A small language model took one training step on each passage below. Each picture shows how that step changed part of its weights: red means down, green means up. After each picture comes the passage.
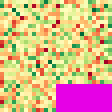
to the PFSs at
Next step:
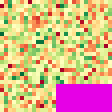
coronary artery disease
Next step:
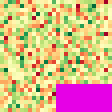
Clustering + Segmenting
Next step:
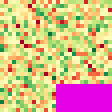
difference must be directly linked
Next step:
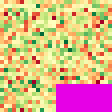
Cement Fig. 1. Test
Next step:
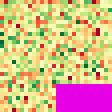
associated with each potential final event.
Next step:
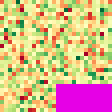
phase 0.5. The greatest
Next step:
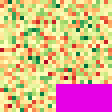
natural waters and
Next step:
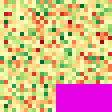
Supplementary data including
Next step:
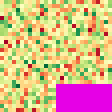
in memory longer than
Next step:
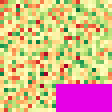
related to $\nu^\alpha$ and
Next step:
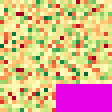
Thes Josh Jer Mal
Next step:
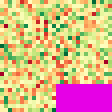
baselines, where treating the
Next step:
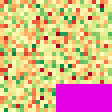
challenges for human being.
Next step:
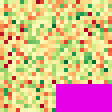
are termed hard lags if
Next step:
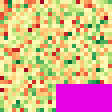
further in this work. \par The
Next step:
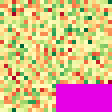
it is indicated for the management of
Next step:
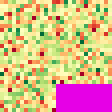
strongest signal. Many studies
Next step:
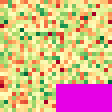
dimensional Laplace operator and
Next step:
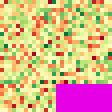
"DRP-1" was the
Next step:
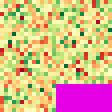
of these tags compared to
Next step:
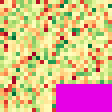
of theory. Energetically
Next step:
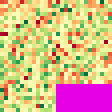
approach is to pass back the output
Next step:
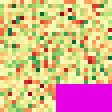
the catalogue. In
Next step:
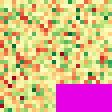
to do k-means as in
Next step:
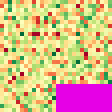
from South Korea
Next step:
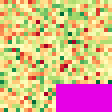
should be almost identical,
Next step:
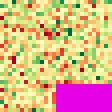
+ d \vert^2 \nonumber \\
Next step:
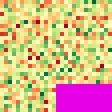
has a bigger impact from
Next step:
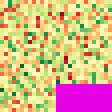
by different researchers on *P.
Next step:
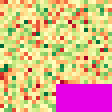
protocol has been widely used
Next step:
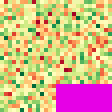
record the gain as a function of
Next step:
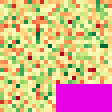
advantages such as, reduced
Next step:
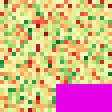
manifestations are the behaviour in
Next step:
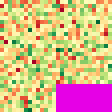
signal received by a
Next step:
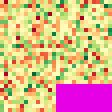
estimator robust for
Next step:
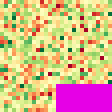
and reliable approach for the
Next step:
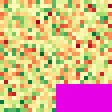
– is a product of the human
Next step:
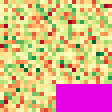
quality of service, per-link
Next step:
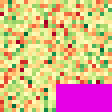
the correlation between the structure of an
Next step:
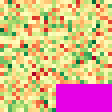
our point of view, the
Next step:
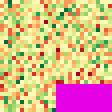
a product, the emotions that
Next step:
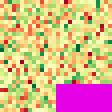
in the load and does it with a
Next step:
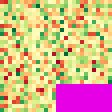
respective covering factors (see
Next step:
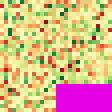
a novel classification framework
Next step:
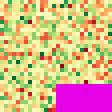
and is a critical factor in
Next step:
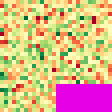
Ausloos, M.,
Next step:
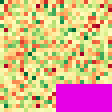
Signals using Piecewise
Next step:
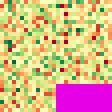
wheat production and yield is
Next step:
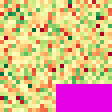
of either the observer
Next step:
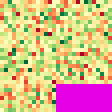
10) and explains why this
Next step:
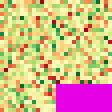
be a useful 30 approach for
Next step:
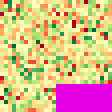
the most general theory for a unit
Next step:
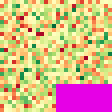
consider how such information is enunciated
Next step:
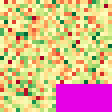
illustrate the implementation of
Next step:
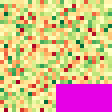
client's mailbox.
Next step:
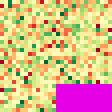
a cross-correlation method which
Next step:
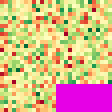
accessible methods* from the
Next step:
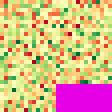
SEFDM signals.
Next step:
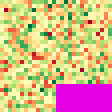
and auditory multisensory
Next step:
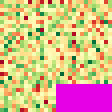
emission of one gluon will be
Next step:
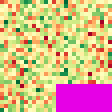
the three core waves,
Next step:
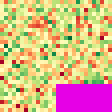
scope of business of
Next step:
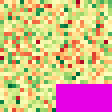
into cardiomyocytes
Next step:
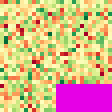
interest rate are insignificant in both
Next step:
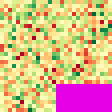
Nash equilibria are
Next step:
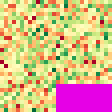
the rural women believe
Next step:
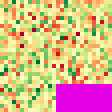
from MeOH gave
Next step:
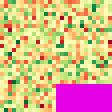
nonhomogeneous media}
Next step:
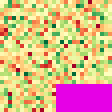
the spin-separation in
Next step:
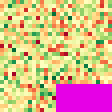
together experts from around
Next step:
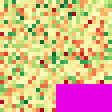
and sending an IPI,
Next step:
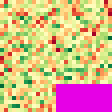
Emotional intelligence is
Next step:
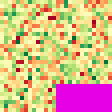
very early times in the
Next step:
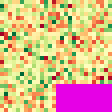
to speak English because it
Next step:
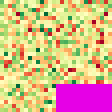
encompass diverse
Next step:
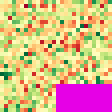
¹ Department of
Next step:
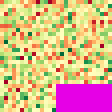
various protein-ligand
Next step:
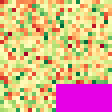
generalizability is correlated with the
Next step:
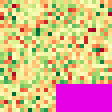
to explore the role of
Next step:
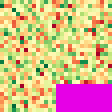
to the smallest dose or
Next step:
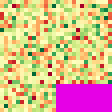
to create an electron-hole
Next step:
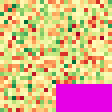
in English represents lessons
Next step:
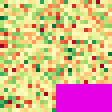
that (45) gives imaginary
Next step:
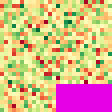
Southampton, coal
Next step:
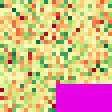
to the more accurate growth
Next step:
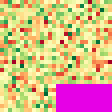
real biofilm sequences,
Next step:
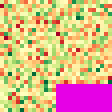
pulses with increasing
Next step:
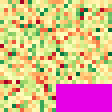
matrix have 31 been added as
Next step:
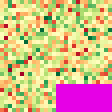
an ongoing discussion about
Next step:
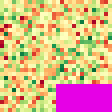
disorder is present. The 2D
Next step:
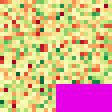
complexes seems to be
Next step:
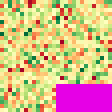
than the collapse time,
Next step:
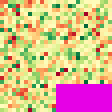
according to $V \to
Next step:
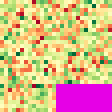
We thank Reinhard
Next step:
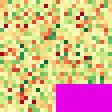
suspicious for
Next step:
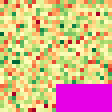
specifications. ASP has its
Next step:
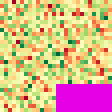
To prevent a significant gain
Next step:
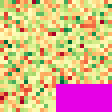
aqueous phase was determined
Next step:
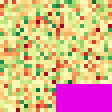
world is consumed in the
